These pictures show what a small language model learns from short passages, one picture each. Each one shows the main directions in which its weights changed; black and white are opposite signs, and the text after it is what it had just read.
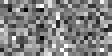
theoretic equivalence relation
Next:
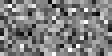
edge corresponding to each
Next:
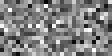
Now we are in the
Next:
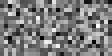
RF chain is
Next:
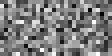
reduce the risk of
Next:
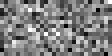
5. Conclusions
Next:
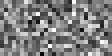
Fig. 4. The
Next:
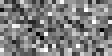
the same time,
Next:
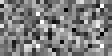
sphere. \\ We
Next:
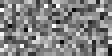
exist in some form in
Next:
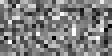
main improvement over our
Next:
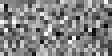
to its receipt
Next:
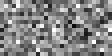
effective if introduced when the
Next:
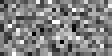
levels of skills.
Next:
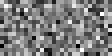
which states an equivalence
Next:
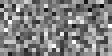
provide better performance than
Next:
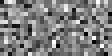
a sequence of real
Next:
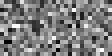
the interpolation
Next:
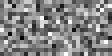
enveloping algebras
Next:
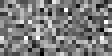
Similar sensitivity
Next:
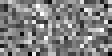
former and the latter
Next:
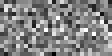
general public, it
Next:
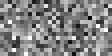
physical}_\pi$ and
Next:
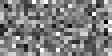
these we only found two
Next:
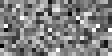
\section {\bf
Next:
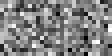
desired vanishing
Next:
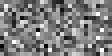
of renown,
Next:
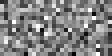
for the inner regions
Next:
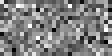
employ more robust convergence
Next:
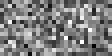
correction was applied to
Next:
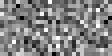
\leq L,
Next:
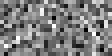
The chaotic
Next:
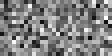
. In the example in
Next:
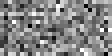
if' part follows by
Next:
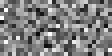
New Preparedness
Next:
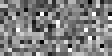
precisely, we
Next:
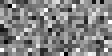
analysis of IDC
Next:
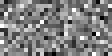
letters without direct
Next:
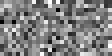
at the start of
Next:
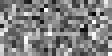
connections on
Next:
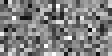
to the going up
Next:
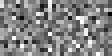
\bibinfo {author}
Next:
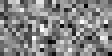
and the hot
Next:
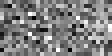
method presents an
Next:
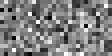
transform of Caputo
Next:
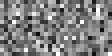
are active,
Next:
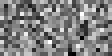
allow linking the
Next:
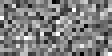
used in study of
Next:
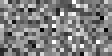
above parameters. As one
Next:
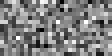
this CME from
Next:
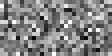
to the boundary conditions
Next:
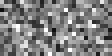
the local strain
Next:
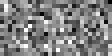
of quick,
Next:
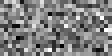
the intersection product.
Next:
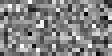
lattices N}). It
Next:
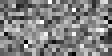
increased significantly due to the
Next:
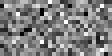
create fairness
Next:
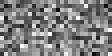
contributing terms
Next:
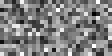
the Landau levels
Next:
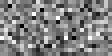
is typical for a
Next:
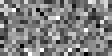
systematic growth of the
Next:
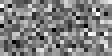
corrections, any different
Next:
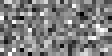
defining family of
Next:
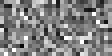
which we assume to be
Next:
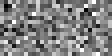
of $K$ is
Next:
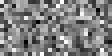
rate with comparatively
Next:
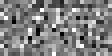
in which MaaS
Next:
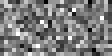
We propose a
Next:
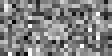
of the plane are
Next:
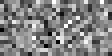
with the rising of
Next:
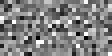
function of $y$
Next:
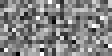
for the coupled
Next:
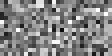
and Provost &
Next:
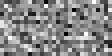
there must be a
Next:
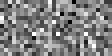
morphisms. For
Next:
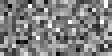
Experimental group
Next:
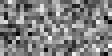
a valid conclusion based
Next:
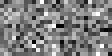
others, it
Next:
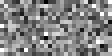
them by hand, like
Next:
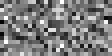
ordered structure. Table
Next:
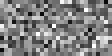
solution on some finite interval
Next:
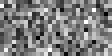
utility and exert
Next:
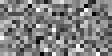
Since $u$ is
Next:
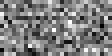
associating, with each
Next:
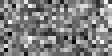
measured velocities
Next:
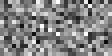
and is calculated as:
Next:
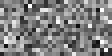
braid can be
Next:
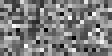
the curvature is not so
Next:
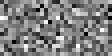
moreover, for any
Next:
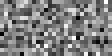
support ($r =
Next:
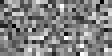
that they can be calculated
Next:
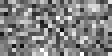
$\partial E =
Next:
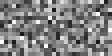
changes were made. The
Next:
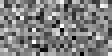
are presented in section
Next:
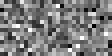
the course of
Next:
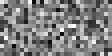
the irreducible
